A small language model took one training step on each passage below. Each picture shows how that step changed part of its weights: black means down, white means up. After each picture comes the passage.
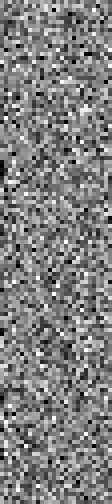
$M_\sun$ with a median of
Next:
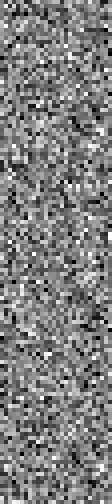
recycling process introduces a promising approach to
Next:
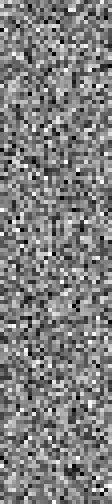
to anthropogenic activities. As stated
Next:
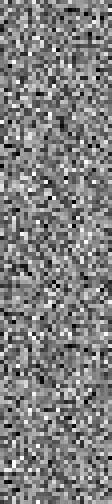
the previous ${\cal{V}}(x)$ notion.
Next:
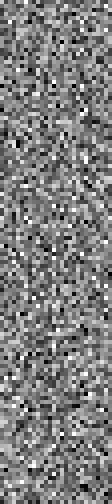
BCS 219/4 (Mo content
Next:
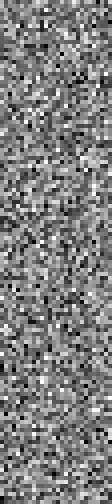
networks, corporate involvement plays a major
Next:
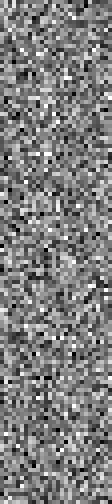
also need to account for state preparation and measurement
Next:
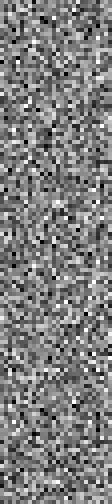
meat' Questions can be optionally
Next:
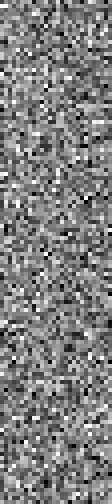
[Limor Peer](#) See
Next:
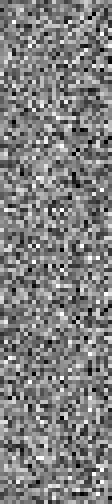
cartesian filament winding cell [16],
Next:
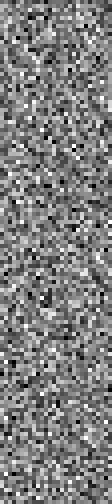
pending}. A model with {\tt pending}
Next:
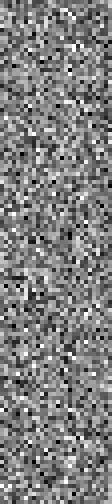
the type of interactions present between CB[7] and
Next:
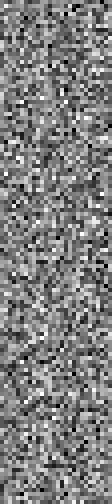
next-to-leading order matrix elements for gauge
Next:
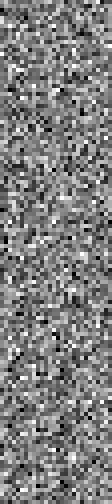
vector field. Over optimization, the flow map becomes
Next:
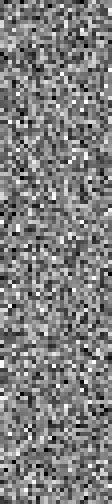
correct endpoints (South Station,
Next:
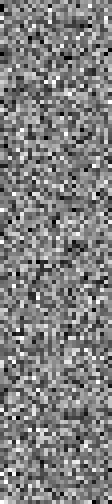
other containers. Stein et al.
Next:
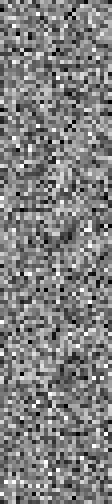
on the product information. 4. Stimulating
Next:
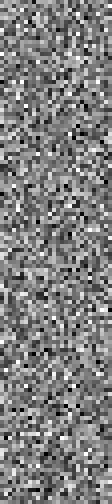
close to zero, then $I(c)
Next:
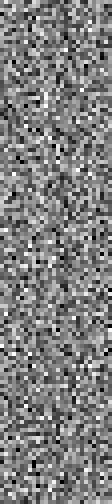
decomposition used to evaluate the dispersion relation
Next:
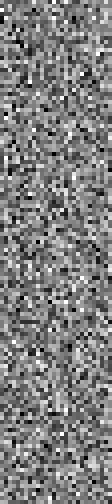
the rich phenomena that arise in simple
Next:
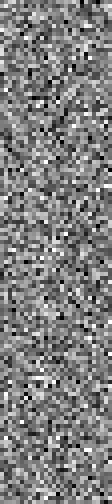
method, we have employed the MNIST
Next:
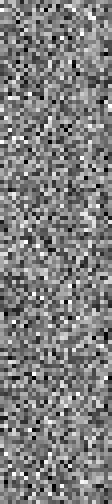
ERDAS Imagine, ESRI,
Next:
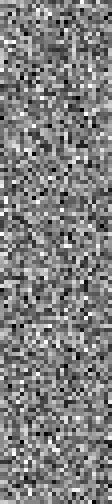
account and the Pearson chi-square
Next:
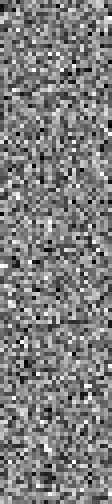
big national industrial unions and union
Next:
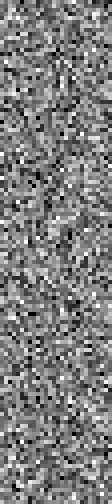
of 4m x 3m size. The
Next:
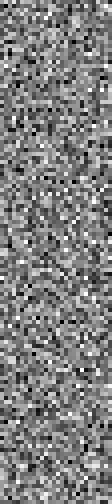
houses by unpicking this web of
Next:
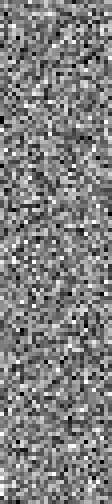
plasma turns metallic i.e. a
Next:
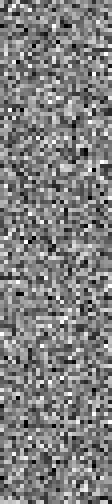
Desloratadine were prepared from
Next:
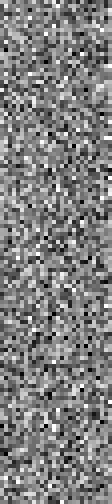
\textwidth} {0.172 \textheight
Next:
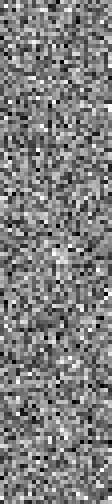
supported by related literature as the derived study findings.
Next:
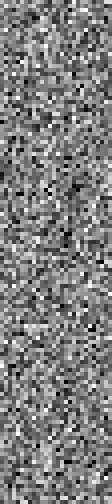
shift evolutions of spins $2$ and
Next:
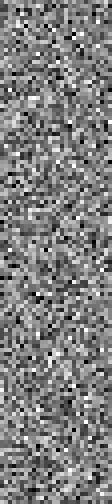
$k$-th user is then given by ${\mathbb
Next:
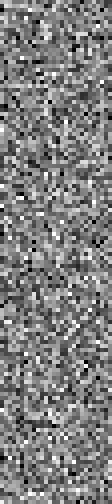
044–050 Publication history:
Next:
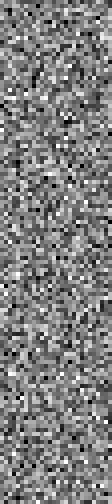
make up the physical and cyber base of the
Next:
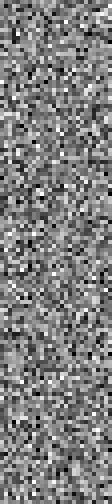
chloride). The 3' end of each
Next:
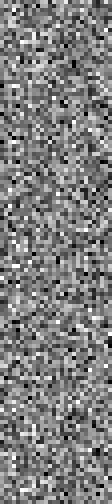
bring negative effect on user's reflection.
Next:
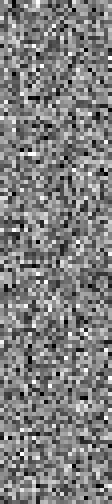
considerable impact on its operations and their
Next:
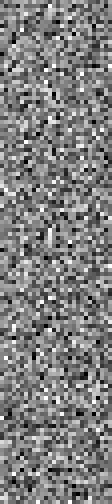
work, Papers II and III will
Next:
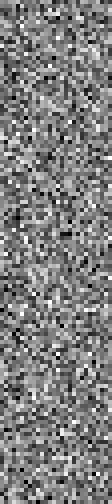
updated for the next deliverable
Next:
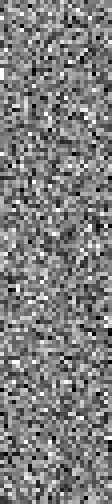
on the results of the classifier. Wrapper methods
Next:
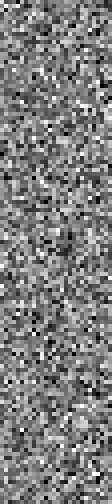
is commonly addressed only in equilibrium. In this work
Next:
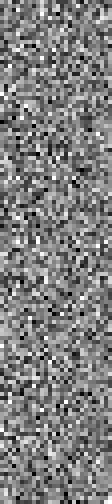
target a specific group or species of insects, which means
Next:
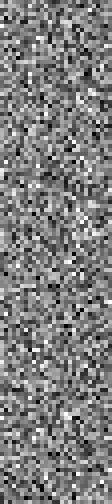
$\delta$ so that $Y$ has
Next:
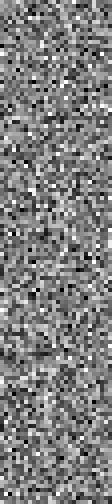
term by parts, a short computation establishes
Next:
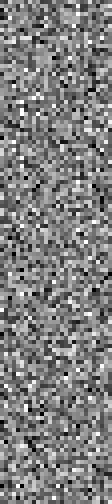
to invest heavily in internet-related
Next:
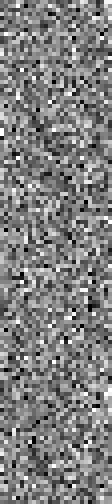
and $$\tilde{\sigma}_{\omega =
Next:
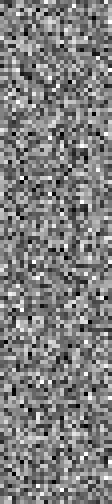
Patient No Biopsy of Breast
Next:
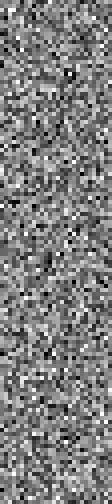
2000 m. Each module consists of a
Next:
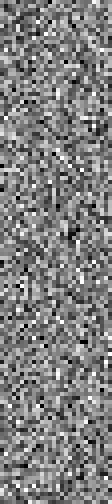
converting enzyme gene and its
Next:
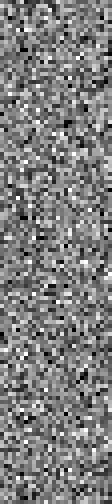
AMERICAN JOURNAL OF
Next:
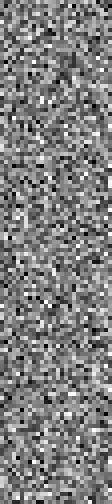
try to accelerate the pace of relevant learning,
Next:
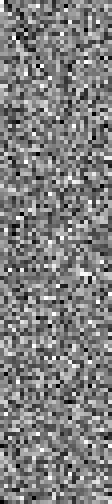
between the temporal metrics introduced in Section
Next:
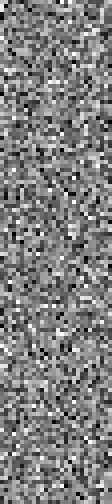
in a worldline contact operator whose coefficient---the
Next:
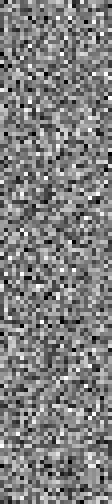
ischemic and hemorrhagic
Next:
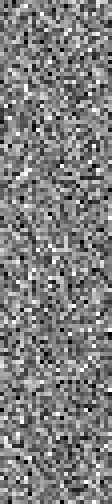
Hoppe, Ludwig
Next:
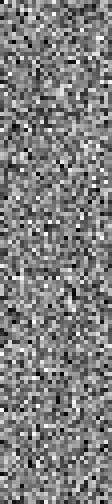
species of yet unobserved neutrino. As
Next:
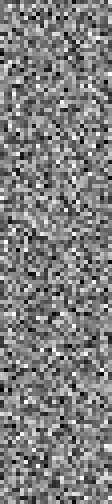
semileptonic $\tau$-decay matrix element
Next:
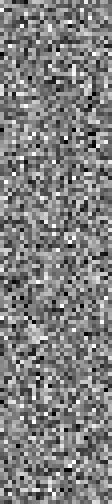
last cavity for the flow-only case.
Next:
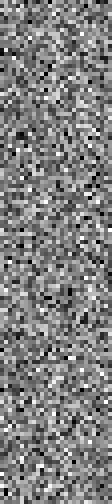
is also given in Ref.~\cite{SM}), while both
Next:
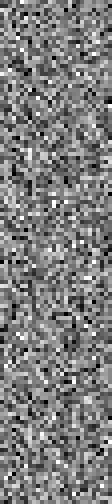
critique of the philosophical
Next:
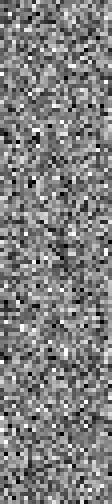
correlation dimension~\cite{Faranda2018} and
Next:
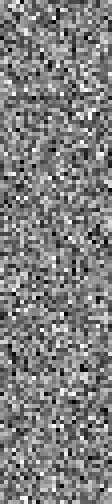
Shi You (DTU) Approved
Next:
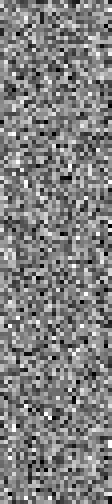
up closer to the centre with smaller
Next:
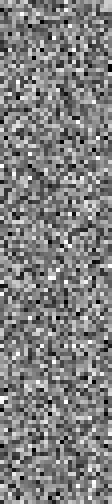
scale) i.e., HAM-D & they
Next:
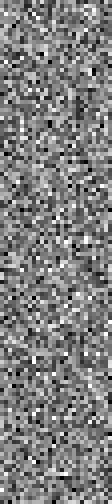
node. If left uncorrected this effect would
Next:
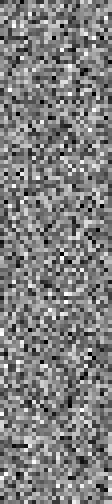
a Curie temperature ${T_C}$ and
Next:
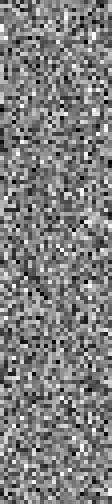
denoised with a Gaussian filter ($\sigma =
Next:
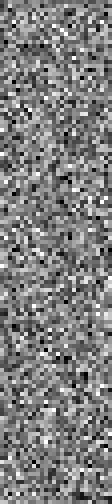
already reported in D6.1 [1]. In
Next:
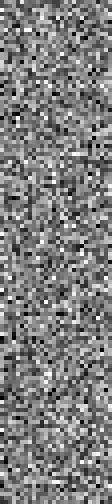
Values brings 0.205% change in
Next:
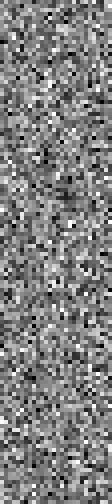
are nearby. In order to highlight the effect of
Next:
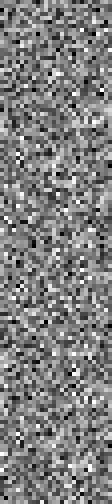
heavy $\Lambda$-type and $\Sigma$-type
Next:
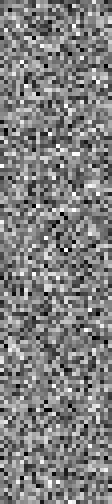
is 'monologue', and student has no
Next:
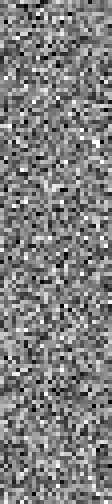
Grades 9–12 were invited to
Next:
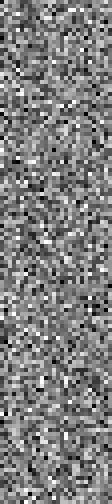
to run a "pure" version of
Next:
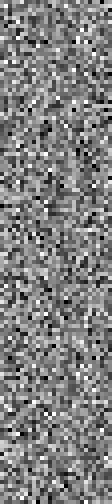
peaks in the chromatogram were integrated
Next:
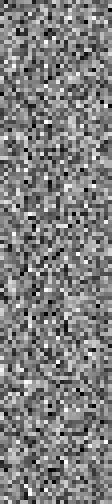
para pendidik menerapkan
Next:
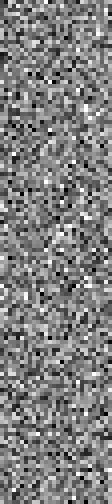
with $(-1)^F$ to be a free
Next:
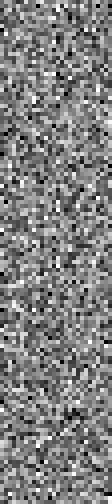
be used along with the lectures. -
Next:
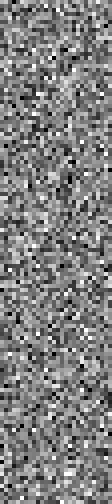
of $G(\ell)$ in equities, see
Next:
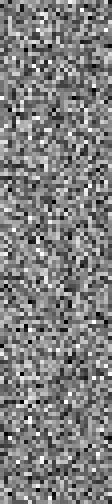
the percentage of efficiency of such information. Finally,
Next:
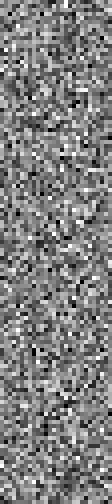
results. N, P and K uptake by
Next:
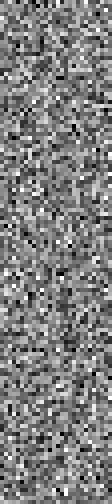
were obtained using alginate and silicone
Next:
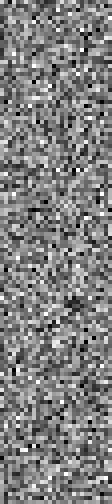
that the electrodes are not consumed.
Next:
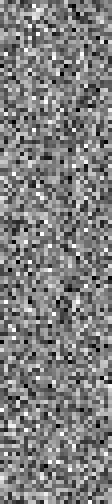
the spectral statistics of spacing between the
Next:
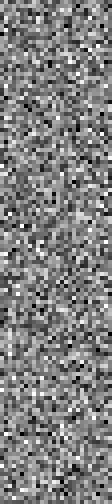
corresponds to a different expected distribution. This inconvenience
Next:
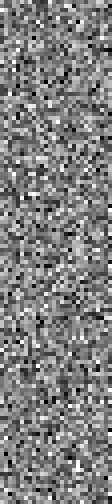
surgical treatments, and the integration of
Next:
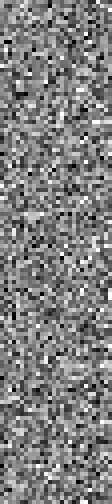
eye. \textbf{b}
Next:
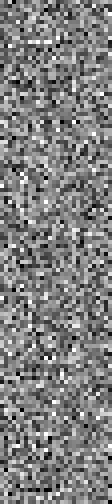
transport in open systems represents a promising and challenging direction
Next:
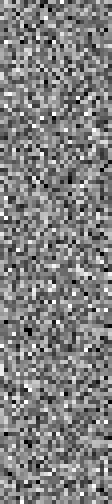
a higher amplitude than in \textit{ref}.
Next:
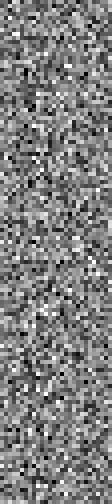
elements that configure the connection strength, or
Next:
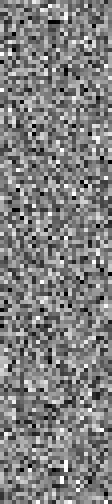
New data on *Theba subdentata
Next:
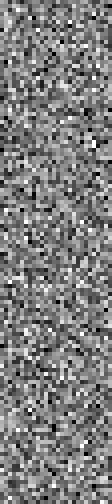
to an additional gauge sector via higher-dimensional operators. For
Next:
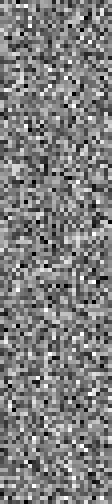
to find the tensor $\tau^{\mu \nu}$ that
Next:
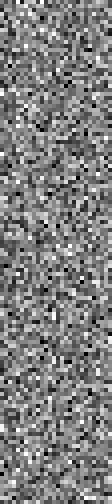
percent by 2030. This could lead to a significant
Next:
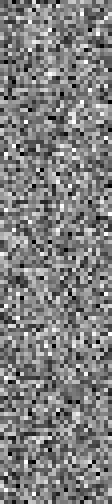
are able to extract scaling dimensions of
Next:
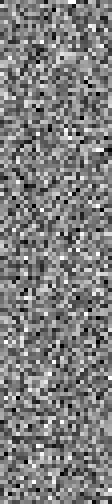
3D printing activities with engineering students who
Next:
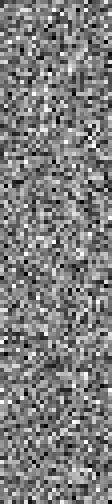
other hand the double-humped DA proposed
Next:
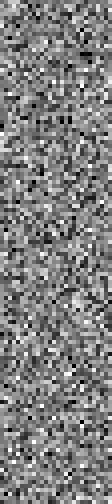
by a factor $\sim$ 1/1000th the
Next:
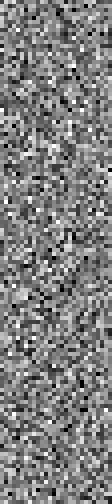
as well as from the unformed part (zone
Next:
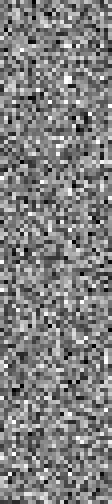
academicians and practitioners due to the
